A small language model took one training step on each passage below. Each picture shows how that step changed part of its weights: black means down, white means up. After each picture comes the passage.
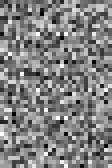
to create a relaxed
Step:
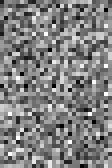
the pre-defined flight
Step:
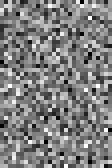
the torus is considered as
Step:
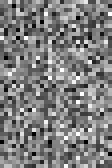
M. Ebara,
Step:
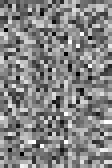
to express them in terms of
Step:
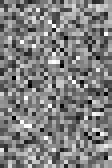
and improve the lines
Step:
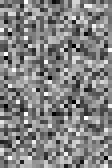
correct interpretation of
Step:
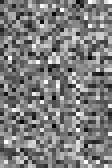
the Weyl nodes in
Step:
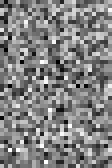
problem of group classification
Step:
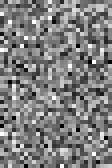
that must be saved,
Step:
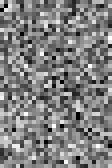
analysis. The numbers of
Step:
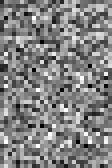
the fluctuations is
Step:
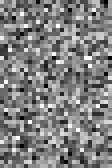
in the distribution of hits.
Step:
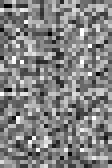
on full-size
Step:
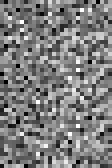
both data collection waves
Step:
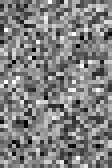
wave functions. If
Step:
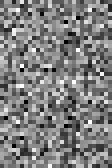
°C Relative
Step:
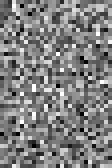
are natural generalization of
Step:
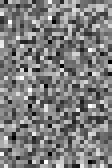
that affect contemporary
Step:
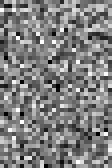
on the analysis of the connection
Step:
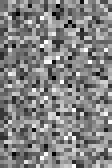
Coziol et
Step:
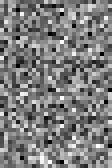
those intuitions. In
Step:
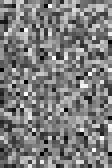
Physics, The Ohio
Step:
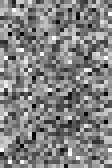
results in \JF =
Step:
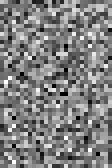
than 100 diagrams that
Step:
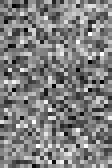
transit observations. A
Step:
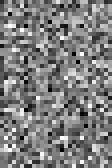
pelvic physical
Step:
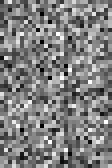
pixels of column
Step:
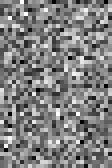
the stepper motor
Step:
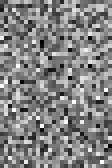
least one point from each
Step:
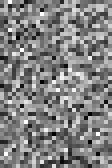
under the action of the
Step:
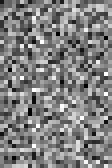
the procedure given by
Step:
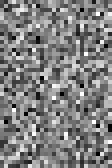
Lyman and Werner
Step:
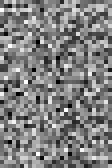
on its own, would
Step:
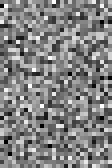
weakened by an
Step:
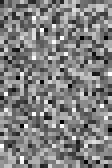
the only way evolution
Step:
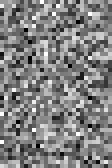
diffraction, the phase
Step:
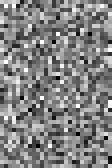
punctatus* when
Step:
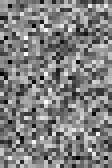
require new classes of
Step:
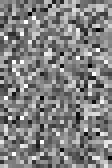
with the thermal evolution
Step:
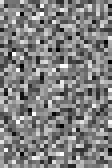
order being $R' =
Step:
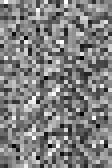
equation and supplemented with an
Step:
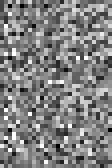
most powerful classification
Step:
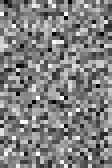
weighted sum of the
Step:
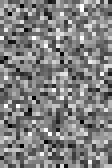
Beach is relevant
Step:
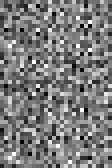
also be said that the
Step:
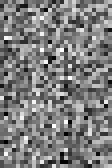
a part of the medical
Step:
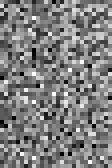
These patterns align with
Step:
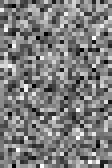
extension is publicly
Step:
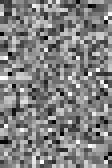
part of the NWO
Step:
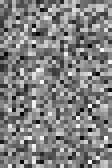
is no a priori
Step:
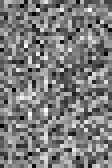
future experiments will improve
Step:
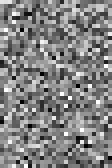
symmetry axis (see
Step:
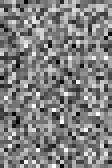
and the labelling
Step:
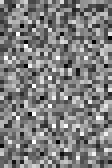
respectively. Finally, we
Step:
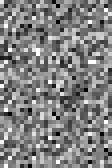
for the following reason.
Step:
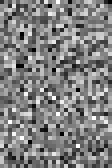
following cycling conditions:
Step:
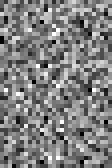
composition ratio was
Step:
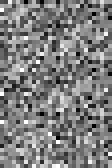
control group, clonidine
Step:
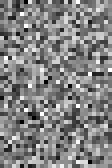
and necessitates
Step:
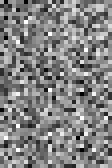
or degree $2$
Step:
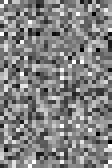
temperature and centrifuged
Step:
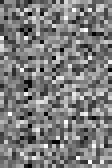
train and assess the
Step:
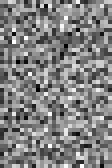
sizes. This also
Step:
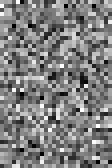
relocated to the next
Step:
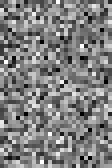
and variable-axes
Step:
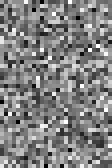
within a single-stage
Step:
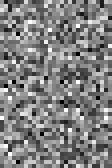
minimally or totally
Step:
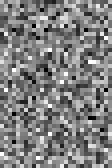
reachability objective is
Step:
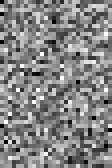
carried out using a
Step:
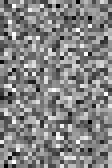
38, etc. For
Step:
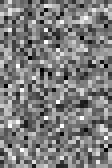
Building emotional
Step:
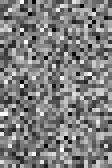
twelve dimensions:
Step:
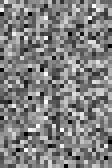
tilts the effective potential,
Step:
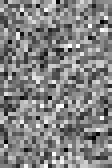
for medical consultation
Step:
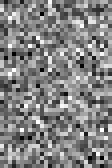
of *Curcuma
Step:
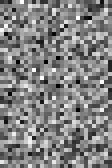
emissions and fuel
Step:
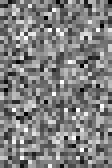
Maternal and Fetal
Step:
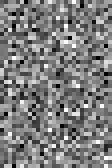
an *event* that does
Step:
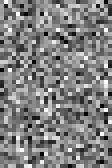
$G$ maps and
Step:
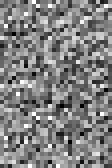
existence of linear
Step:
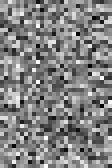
from residual pump
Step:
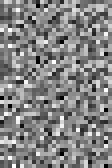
This is expected from a
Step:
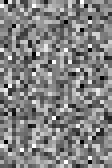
treated may stand as a
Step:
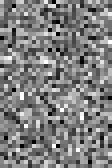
\and Y. Chen
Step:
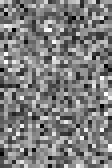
small sample size may limit the
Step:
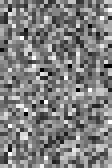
system's ability to make
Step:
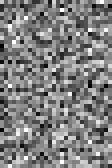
quality of software systems
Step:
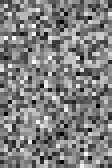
set of publishing
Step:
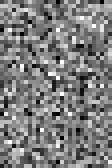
Each candidate
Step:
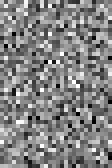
Markovian property
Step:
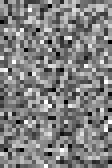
by interactions, but when
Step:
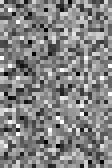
syndrome has not
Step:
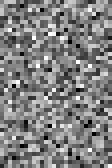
in Figure 1 as a function of
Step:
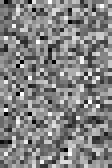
determination of the local matter
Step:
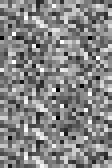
. . . etc where
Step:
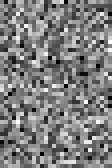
Comments to the Author I
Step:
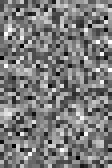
a degree in Journalism
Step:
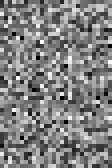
for each node has an
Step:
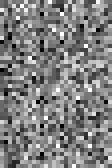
Italian context and
